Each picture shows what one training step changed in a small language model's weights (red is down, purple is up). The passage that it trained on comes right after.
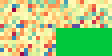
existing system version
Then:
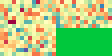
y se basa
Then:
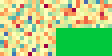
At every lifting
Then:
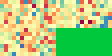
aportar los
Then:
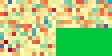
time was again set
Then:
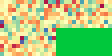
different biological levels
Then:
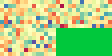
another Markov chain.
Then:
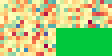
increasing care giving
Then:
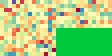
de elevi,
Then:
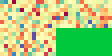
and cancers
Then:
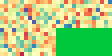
bilan tildan
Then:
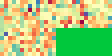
derived higher-order
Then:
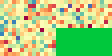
on the considerable
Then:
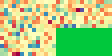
not divisible by
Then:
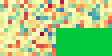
the main application for
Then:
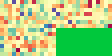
In this note we
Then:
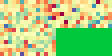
of the general
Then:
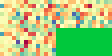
the protection of
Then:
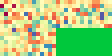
Patients who
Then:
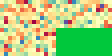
signs of
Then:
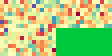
considered in the theoretical
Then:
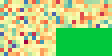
An example for
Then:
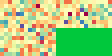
patient CT
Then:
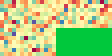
and is not
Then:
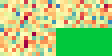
the municipal
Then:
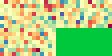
that this gives a
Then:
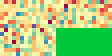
and early detection
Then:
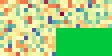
*The three types
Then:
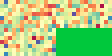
in strijd
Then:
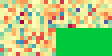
bounded domain in
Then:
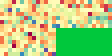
that, except for
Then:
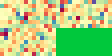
the study, performed
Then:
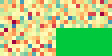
to cite this
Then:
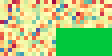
equations, and for
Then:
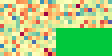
energy estimates.
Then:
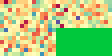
terminal branches
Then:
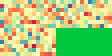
sampling consisting of
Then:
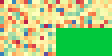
ring extension is
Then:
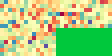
\theta =
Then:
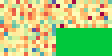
determine how we understand
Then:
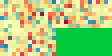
losses are a
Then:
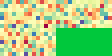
$\pi$ est
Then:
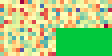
emissions associated with the
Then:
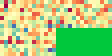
long term localization
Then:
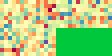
of Engineering and
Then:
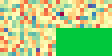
will play a key
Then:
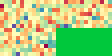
va boshdan
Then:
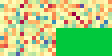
the translation
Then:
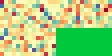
coefficients 30%
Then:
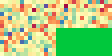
and properties of
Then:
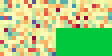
will be guided
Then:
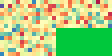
with the commercial
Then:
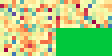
requiere los
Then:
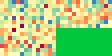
This work goes
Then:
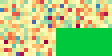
inferred based on
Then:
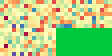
a diferentes
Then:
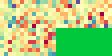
during their life are
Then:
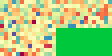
Также в
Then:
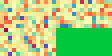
a way that no
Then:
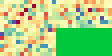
and 1 ppm
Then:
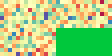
to $g
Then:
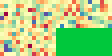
where $ m =
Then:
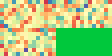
length per imaged
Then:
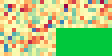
and shape, then
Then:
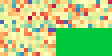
To support effective use
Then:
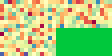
100 The educational
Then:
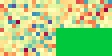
health care is
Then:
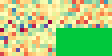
export volume is
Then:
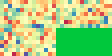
Manejo da
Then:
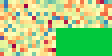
are specific points that
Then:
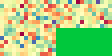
the length scale of
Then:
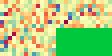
Opportunities for
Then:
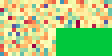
admitting a
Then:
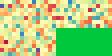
with a magnetic
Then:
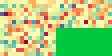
tilini boshqa
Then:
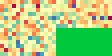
doping with
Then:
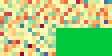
profit by
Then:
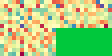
în calitate
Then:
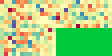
$$ It follows that
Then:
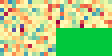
The proposed framework
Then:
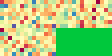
we turn now to
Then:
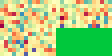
hay un
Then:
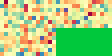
investigating where to
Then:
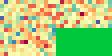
in the literature of
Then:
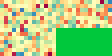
need to mechanize
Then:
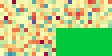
de maneira
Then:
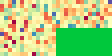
Ден та
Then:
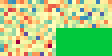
The variation of maximum
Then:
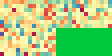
scientific and educational communication
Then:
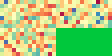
in the objective
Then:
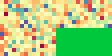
emissions [10].
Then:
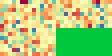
behaviour is still
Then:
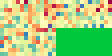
attributed to
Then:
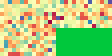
be made more visual
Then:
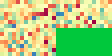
as well as a
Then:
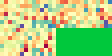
про Україну
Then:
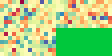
draft law
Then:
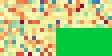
lower layer indicates presence
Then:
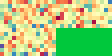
qulay psixologik
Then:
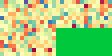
(National Research
